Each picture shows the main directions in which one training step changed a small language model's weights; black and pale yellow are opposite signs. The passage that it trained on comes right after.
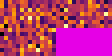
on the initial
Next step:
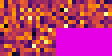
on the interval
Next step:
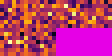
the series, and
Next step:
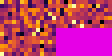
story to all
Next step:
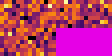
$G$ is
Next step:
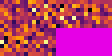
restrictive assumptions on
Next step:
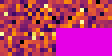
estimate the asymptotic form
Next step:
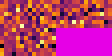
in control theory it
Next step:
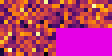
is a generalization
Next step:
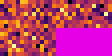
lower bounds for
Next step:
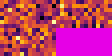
coproducts in
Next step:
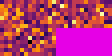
a problem in
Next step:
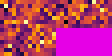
her in
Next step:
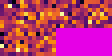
notation $\#$
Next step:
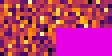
with {\dfn
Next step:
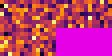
il existe
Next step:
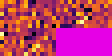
algebraic surface defined over
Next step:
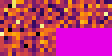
the history
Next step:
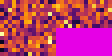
the second component of
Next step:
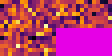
boundary, we define
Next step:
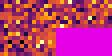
following forcing
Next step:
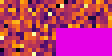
constraints over all
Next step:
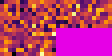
changes of
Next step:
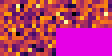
of Claim
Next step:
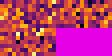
a field of the
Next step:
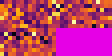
a new fractional
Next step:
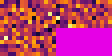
where we used assumptions
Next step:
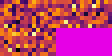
pairs of points
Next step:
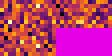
b \in
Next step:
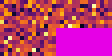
can be made
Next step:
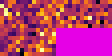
bands for
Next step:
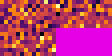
is one of the
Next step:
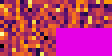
improve this upper
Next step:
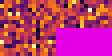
shunt of
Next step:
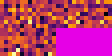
with the symmetry
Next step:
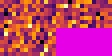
noticed as
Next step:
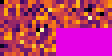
references to
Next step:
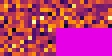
by the constructions
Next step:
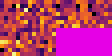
form. Such
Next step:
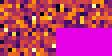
that one cannot take
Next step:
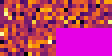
prove the second
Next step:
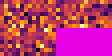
and there is no
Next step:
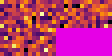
that the upper bound
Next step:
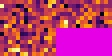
\le k
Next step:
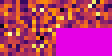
how to use the
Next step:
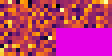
analogous equality for
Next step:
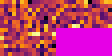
model with fixed
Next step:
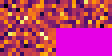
identifiability condition
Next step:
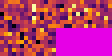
Now, set
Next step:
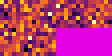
seen as an
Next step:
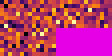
been developed for
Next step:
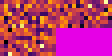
and denote by
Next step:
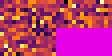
such $k$.
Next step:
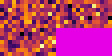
the property that
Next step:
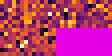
the following formula:
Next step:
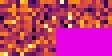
term who belongs to
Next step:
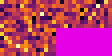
that do {\it
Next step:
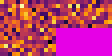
comparison of the
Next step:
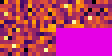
follow that the smooth
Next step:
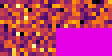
\eps n)
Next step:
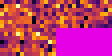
$$ We denote by
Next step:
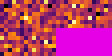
$ and that
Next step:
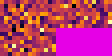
and the canonical image
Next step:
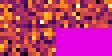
other papers).
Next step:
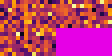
the case of the
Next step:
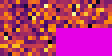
definition of the
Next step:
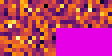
dependency in the
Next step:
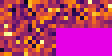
class, in
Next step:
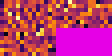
be the weight of
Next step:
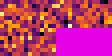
This contradicts the
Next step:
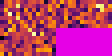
be a simple
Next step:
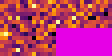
In section 2,
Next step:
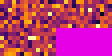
the complex correlation
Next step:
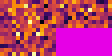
case of associative
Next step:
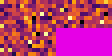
that the solutions
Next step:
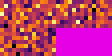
during the
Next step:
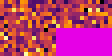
whose spectral decomposition is
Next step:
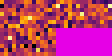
A) \subset
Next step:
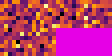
integral operator induced
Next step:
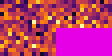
what is known about
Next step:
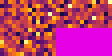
using the QCM
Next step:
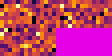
$$ and therefore
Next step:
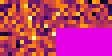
part, we will
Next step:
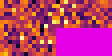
compatible metric spaces
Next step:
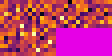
in the matrix
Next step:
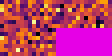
emphasize that
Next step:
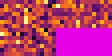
\langle M,
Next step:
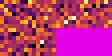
may assume that
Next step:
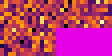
for the final
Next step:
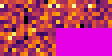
\Delta \subseteq
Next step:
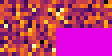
attributes for
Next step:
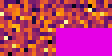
Since the colors
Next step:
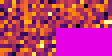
the first class of
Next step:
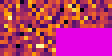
mainly from
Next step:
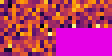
le 1-cycle
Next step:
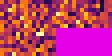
nonzero multiple of
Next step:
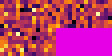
before that there exists
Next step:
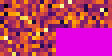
$\Lambda \cap
